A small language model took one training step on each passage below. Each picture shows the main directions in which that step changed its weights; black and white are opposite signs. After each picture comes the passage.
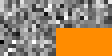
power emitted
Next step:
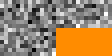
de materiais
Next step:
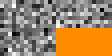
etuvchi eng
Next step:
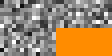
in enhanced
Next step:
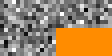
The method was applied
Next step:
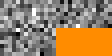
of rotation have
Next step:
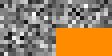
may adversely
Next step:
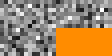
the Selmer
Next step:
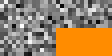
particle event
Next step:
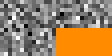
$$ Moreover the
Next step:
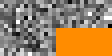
Via Ugo
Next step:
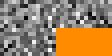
on identity by
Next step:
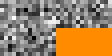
studi kasus
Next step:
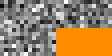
EP, et
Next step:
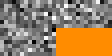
и были
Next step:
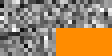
imposed normal
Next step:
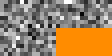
to provide at the
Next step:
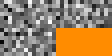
confirm any
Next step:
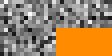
free probability theory.
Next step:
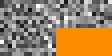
al aire
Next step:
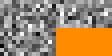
red points
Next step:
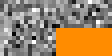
of information,
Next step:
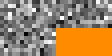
more accurate
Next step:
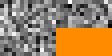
transversal component
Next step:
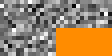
nula si la
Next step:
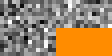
a collective
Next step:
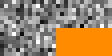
Density profile
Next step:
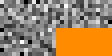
cuadro de
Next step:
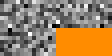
that the solution of
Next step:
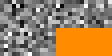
generate its
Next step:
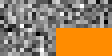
higher in our study
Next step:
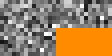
from the University of
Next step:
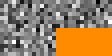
formula: for
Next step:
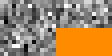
interface, as
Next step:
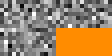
het noodig
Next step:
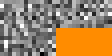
el sentido
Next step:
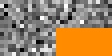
real machining
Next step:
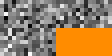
occur against
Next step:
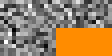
measure $\mu$.
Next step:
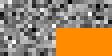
probabilidad de
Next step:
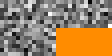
that acetone
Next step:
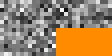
ein. 8
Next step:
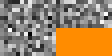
to process this
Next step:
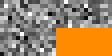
be followed to
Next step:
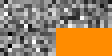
number of dimensions
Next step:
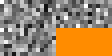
examine the
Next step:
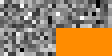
Notes: In
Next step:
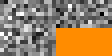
k\}$ such that
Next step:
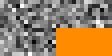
in the image is
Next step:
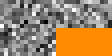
In conclusion,
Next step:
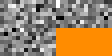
for Humane
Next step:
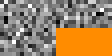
algorithms. We
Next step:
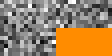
properties. Composed
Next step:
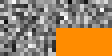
polynomial. The order
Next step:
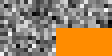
also think of
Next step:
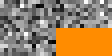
in traditional
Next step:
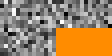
emphasis on
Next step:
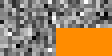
с тем,
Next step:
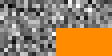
las instituciones
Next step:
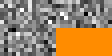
especies de
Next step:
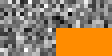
demonstra na
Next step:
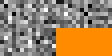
problems which has been
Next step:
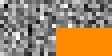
which are the
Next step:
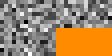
$\alpha$ is
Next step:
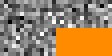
But then the
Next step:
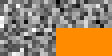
and methods in
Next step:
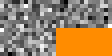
by focusing on
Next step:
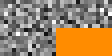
or every orbit
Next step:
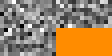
We only say a
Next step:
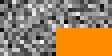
theorem)\\ Let
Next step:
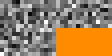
of forming a
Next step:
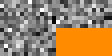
si conservano
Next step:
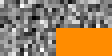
in both human and
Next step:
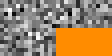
keeps the sum
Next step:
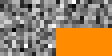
for boiling
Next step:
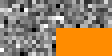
surfaces at the
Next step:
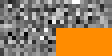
про права
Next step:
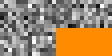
performance of the
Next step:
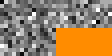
potential avenues
